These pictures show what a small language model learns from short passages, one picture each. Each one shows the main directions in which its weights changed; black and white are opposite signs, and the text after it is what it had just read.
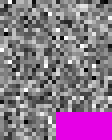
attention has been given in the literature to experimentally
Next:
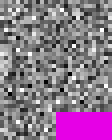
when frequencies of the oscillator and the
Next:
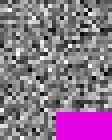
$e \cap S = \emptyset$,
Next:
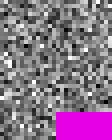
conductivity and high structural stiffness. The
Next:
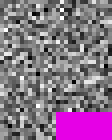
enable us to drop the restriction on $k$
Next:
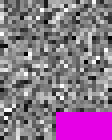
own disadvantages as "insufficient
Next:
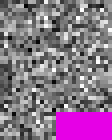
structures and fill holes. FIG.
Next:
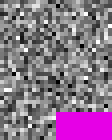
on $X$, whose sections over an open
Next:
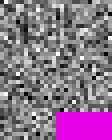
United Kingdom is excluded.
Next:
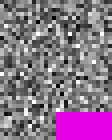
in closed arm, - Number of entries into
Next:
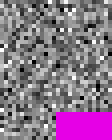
the obtained data makes it possible to compare and compare
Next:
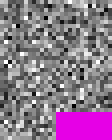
basic objects, valuations. Let $R$ be
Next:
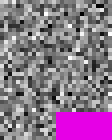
category. The algebra $\gL$ is
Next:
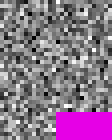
are new to the subject. Through a survey,
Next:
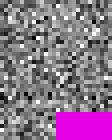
associated with new social risks regarding affordable
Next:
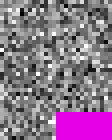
contact between the device and the skin before, during
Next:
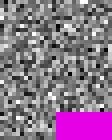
SNP is fulfilled, there is a
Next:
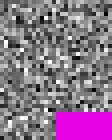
lightweight “shim” layers to provide a common
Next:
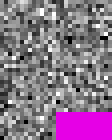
las devoluciones se debieron
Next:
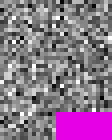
is the sum of those terms in the expansion of
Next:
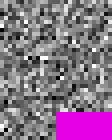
on these problems, tyres can be used as
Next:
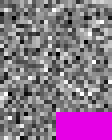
AR is defined as the technology that allows the virtual
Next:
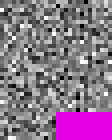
pathogens. Therefore, the integration of
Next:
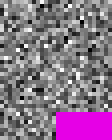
P47989. Funding This study was
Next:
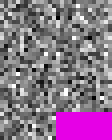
national authorities (Part 3 of Article
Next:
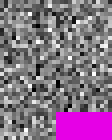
a small positive number $\delta$. To formulate the
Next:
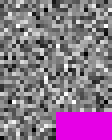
map from $\Lambda$ to $A(L)$.
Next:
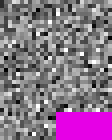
Science*. Setubal, Portugal:
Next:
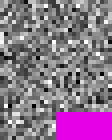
improves the lifespan of WSN.
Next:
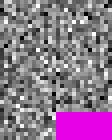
on incomplete dataset is more complicated than in
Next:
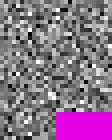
a corollary, given an irreducible polynomial there exists no polynomial
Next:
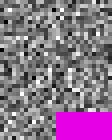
the adsorption features of water on the
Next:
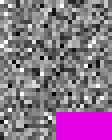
$H\vee K_1$ by joining
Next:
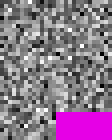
AI in these settings to prevent biases and ensure
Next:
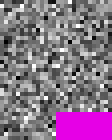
benefited from community outreach. Run primarily
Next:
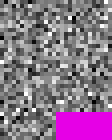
an order or a finite amount of partial derivatives. For
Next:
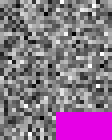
for whenever student requested for the bus location
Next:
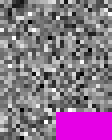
took $\theta_{\varepsilon} = \theta^*
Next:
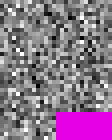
during emergencies [2]. Mainly, the
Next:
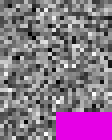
rate, mycelia appearances on the
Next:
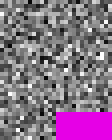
comes what apparently escaped
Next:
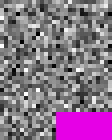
the first time such a foul act had been
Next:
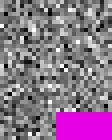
year with availability. In this paper we have analyze what
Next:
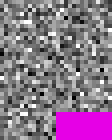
$\varphi^k_1(t)$ of the
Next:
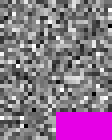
temperatures achieved 2650 - 2800K at specific total
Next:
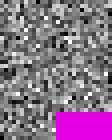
the world became more interconnected, the ability to
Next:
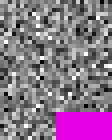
has exactly $2$ non-simplicial
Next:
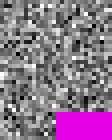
relate $Z$, $R$, and the activity
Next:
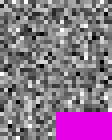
change with updates. Hopefully,
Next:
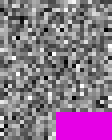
calculated using HSPICE simulation and the obtained data
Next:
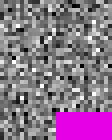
relations of $\tilde{C}$. First, the bound
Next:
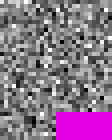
Definition 1.1, it is clear that
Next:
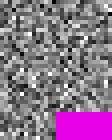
steps of the just described process. Formally
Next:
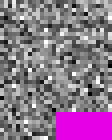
completeness. The symbols~$\chi$
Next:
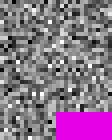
labeling can further strengthen the cognitive use of
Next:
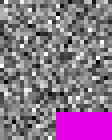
a parametric form. To this end, we set
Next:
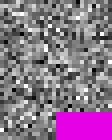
rpm for 15 min at 4°C.
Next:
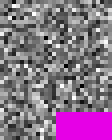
EW – eye width; measured the maximum
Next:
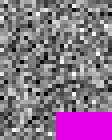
the boundary, $\pa\caI$, of the
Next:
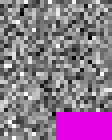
to the challenges in the post-Nagoya
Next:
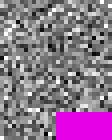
– Internet Users Code No:
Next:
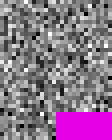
and, therefore, positive definite. Thus,
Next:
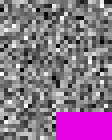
the © GUTERSTAM, A.
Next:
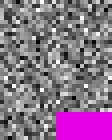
же работе
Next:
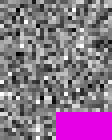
{Stochastic processes induced by singular operators}
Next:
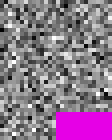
affecting the reflector mirrors
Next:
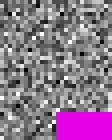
where multicollinearity statistics, model reliability,
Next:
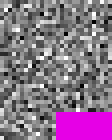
not mean just the financial value of the research being
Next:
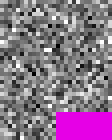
smooth exhaustion which solves the complex homogeneous
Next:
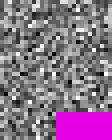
any extra {condition on the equivalent conductance matrix in
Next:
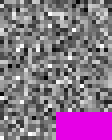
model** [1–4]. 2. Mathematical
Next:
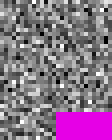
(bias and MSE) of the proposed estimators
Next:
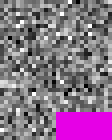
fields in the family $\calk$ contain no quadratic
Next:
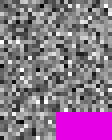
$(\epsilon,\delta)-$differential privacy to eigenvalues of
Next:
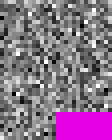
at time $ t = 80 $. From the average density
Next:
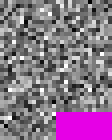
nail bed (**Figure 1**). There
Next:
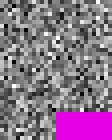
layer, and a privacy sub layer. The common part
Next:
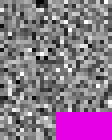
libraries in CSA or that they did not
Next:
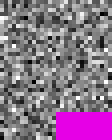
produce constrained nonlinear dynamics. The second class includes systems
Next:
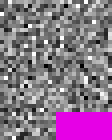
is correct. Although the argument may be wrong
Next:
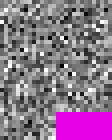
In the analysis, we need to assume that during each
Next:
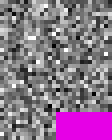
were incorporated. The rheological,
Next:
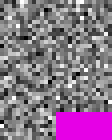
product $q=\kas v$ with
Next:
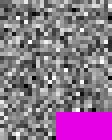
gaps between sums of two squares.
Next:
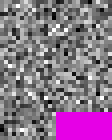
define $\phi:W_3\to C$
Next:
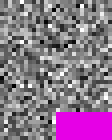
retrieval is possible. - 2. In
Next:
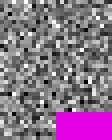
Zimmerman B.F. et al.
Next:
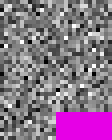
concrete. And to determine nature of flexible
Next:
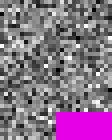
episodic pantheon coopting the next
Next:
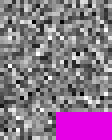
In what follows, we give an explicit expression of
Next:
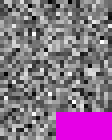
\smallskip \noindent \textbf{AMS classification
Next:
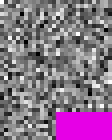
the integration and system tests that will be conducted on the
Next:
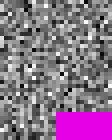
up in the fire. Mr.
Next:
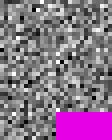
of the Oosterhoff dichotomy
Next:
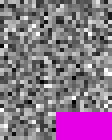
is an organized involvement that enhances the benefit
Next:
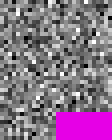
a group of researchers who, informed by
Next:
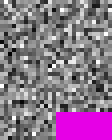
SC ₂₃ : Energy balance management
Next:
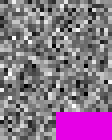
phases in the US economy. This is essentially done
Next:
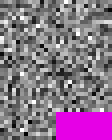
invariant subalgebras} \author S.~Walters
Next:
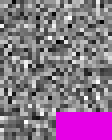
we cannot directly compute $m_*$. Instead,
